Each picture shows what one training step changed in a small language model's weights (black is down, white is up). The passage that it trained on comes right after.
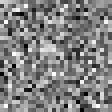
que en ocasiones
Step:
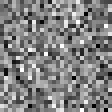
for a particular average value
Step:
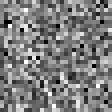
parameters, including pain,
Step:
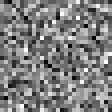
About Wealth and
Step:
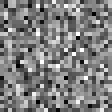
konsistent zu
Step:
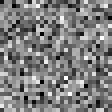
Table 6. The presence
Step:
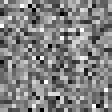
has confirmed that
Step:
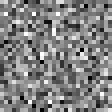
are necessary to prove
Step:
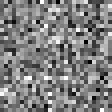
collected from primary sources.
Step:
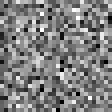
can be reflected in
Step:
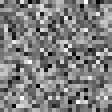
data collection is from 21
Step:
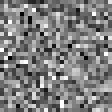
fetus, and
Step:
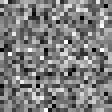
Optimization in
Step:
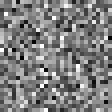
lieux sont «
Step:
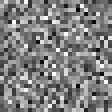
inflection point at
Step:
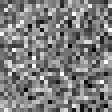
safety and health in the
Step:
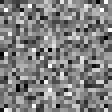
position of the European
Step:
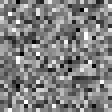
bu holat bankning
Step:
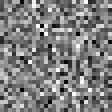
compared to other classification
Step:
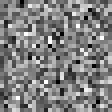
system, which can lead
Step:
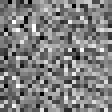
за заданими
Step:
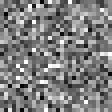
been concern and intense
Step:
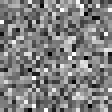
and publish a Data
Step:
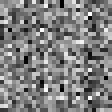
the influence of the English
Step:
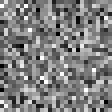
postnatal outcome
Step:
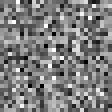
into various categories,
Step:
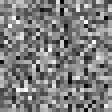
situado en un
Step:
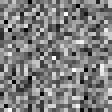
the ones of the
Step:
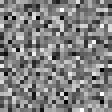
como para poder realizar
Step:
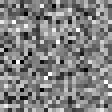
da učenici
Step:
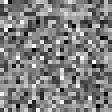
speak the same
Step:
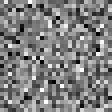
to evaluate the adsorption
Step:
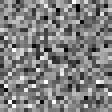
calibration standards,
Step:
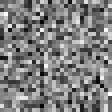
the modeling of
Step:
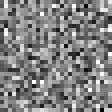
psicológica pode
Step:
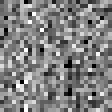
OF MODERN
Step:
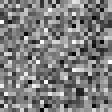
and international standards, the
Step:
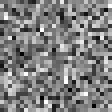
as the British
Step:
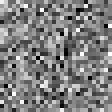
is largely populated
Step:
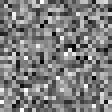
поступают к
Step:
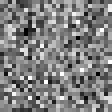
for the transcendental
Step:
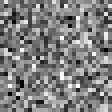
fill some space
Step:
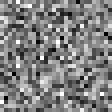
po trzecim
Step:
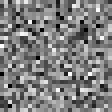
tego, co
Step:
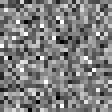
contaminación dietética
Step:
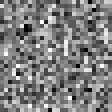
documents. Therefore, the
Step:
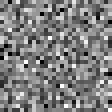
axborot vositalari
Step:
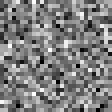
usually reflect the
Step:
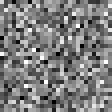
Analysis and Interpretation
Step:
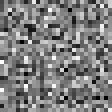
during times of massive
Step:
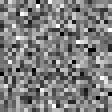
health consciousness,
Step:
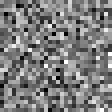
Performance Liquid
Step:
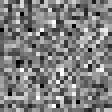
The first section,
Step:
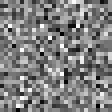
teachers as part of the
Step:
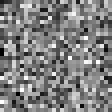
Als dritter
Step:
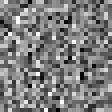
technique and breathing
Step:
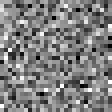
identificação de sua
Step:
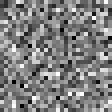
на спільні
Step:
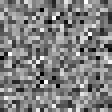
of ammonia loss
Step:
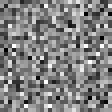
required to perform it.
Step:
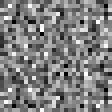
are extremely
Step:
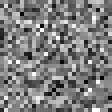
in Germany. A
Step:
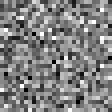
de trabajo-Centro
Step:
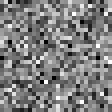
of the Extend
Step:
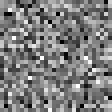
Información del
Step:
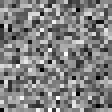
the second highest number of
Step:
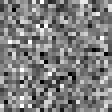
similarity was found between the
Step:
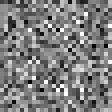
and transponder
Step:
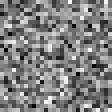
obtain the final score,
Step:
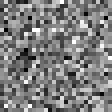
Fonte, &
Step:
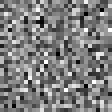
wellbeing, thus
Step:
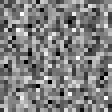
important parameters. It is
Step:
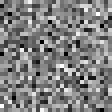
tempo de resposta
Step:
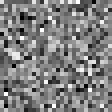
with, respectively,
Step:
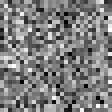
determinar la vida
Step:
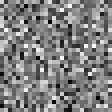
consiga realizar
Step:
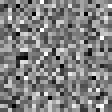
cases: "I was
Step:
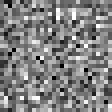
is then eluted by
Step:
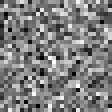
the chemically different environment
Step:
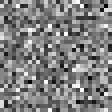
and helpful in understanding
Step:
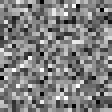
the overall learning environment evaluation
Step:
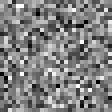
resultados revelaron que
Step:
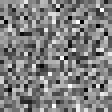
de conhecimento, que
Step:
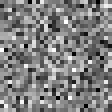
from the hospital records
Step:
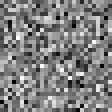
instituciones que nos
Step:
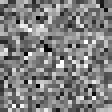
las interdependencias
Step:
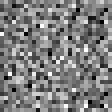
va dorivor
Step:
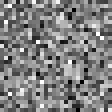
país con aportes
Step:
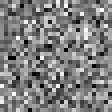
assumptions and
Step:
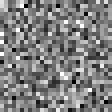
as an expansion
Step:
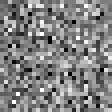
Updike образ
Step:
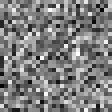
pollen and food of
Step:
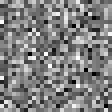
and will prefer a more
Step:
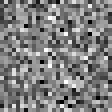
retention times.
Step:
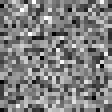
и локальных
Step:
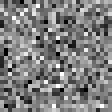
in recent years, including
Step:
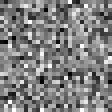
Abstract How
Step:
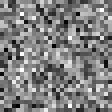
se destacan por la
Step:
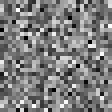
Tadqiqot ishlari
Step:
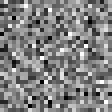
test results show that
